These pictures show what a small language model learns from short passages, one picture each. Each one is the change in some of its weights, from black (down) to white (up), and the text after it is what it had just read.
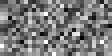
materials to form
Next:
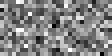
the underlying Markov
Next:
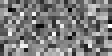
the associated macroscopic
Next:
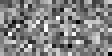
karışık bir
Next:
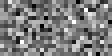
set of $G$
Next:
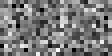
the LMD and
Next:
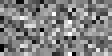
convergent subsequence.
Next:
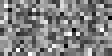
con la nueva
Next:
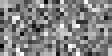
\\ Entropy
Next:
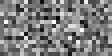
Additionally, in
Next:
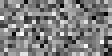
functional form comes from
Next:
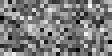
и обеспечения
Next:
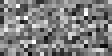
Research Foundation of
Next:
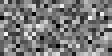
сетей города
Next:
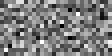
as having near maximum
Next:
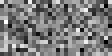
and therefore its quotient
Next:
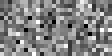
$g \in
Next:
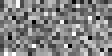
provide finite sample bounds on
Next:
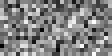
positive curvature. Consider the
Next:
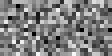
As a result, we
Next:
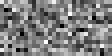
the convergence criteria and
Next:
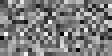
bases in the
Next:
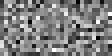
gauge boson mass.
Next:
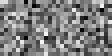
It is a consequence of
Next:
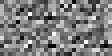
intensity profile of the
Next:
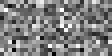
in Schindler et
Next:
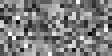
elliptically polarized
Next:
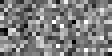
auroral radio
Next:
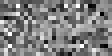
one order of magnitude higher
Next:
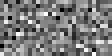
homotopic, and
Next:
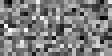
a small foil of
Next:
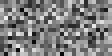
interval, picture type and
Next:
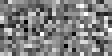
method in terms of algebraic
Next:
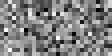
Weyl tensor on the
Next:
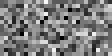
turib bunday
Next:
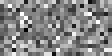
on Riemannian
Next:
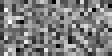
NSFC No.
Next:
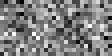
mL/ha de
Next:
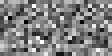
for the nature of
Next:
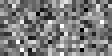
Based on them,
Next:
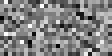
от того,
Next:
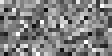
all automorphisms of
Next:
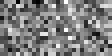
perfect accuracy in these
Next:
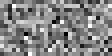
severidad en la
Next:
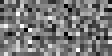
defined over an algebraically
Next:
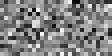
levels: provinces
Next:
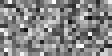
the implicit function theorem
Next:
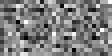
both strength and linewidth
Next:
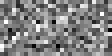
um objeto,
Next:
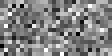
bilan Yangi
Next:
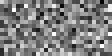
the study discusses the
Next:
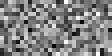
in the rest frame.
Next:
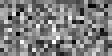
and we summarize the
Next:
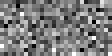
In order to give a
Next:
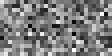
states and a strict inequality
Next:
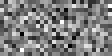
extract the list of
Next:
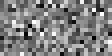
counterpart. Since 2019
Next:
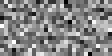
преди да е
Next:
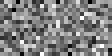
law revealed relational
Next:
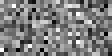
$x$, where %
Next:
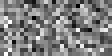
DM-only &
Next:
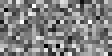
made higher than ${\cal
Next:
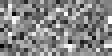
konferans 13
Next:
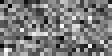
The swap can
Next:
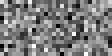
dalam pendidikan Islam
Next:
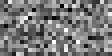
giant of some fixed
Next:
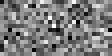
ancha quruq
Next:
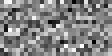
stand that pulsed the
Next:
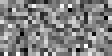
e Práticas
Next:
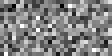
equivalence classes of arrow
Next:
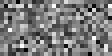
coupling in the interaction
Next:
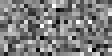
need to move beyond
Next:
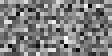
inequality, the noise is
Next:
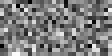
By commutativity,
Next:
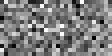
способностью для
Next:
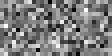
long-ranged as
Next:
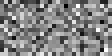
стакан до
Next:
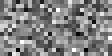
wave power, which reduces
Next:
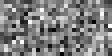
para el Curso
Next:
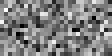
por especie,
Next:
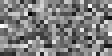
of the rationals
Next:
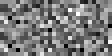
research approaches in the next
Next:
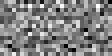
bound components derivatives},
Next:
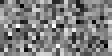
literature). A great
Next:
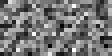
a student of a
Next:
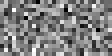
las prácticas del
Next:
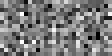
be found from the linear
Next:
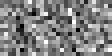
de Piezas
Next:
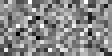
III improve as
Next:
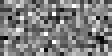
cosmic strings in
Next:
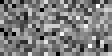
в грунте
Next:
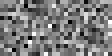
polarity inversion
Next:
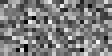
in seconds for
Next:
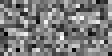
of equal length, and
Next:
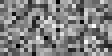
Whiting for
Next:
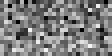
approaches were described by
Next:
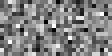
and analysis. See
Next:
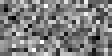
for example when only one
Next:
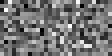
tensors are linearly
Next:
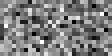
for FD4 and
